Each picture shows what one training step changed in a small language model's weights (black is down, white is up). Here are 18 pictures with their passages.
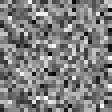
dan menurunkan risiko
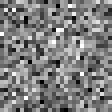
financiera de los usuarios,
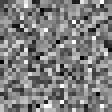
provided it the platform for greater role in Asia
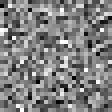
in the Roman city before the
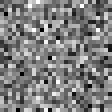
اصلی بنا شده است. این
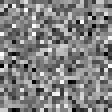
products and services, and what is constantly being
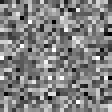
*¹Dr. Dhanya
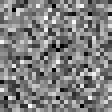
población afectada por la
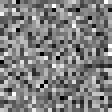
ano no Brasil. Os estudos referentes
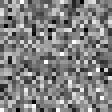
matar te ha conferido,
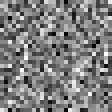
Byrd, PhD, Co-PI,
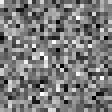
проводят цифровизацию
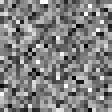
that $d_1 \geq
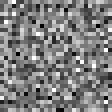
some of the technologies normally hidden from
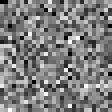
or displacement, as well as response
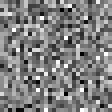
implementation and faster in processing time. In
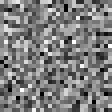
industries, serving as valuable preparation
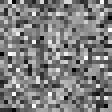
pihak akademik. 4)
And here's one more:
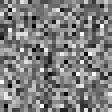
o gel enriquecido, ou
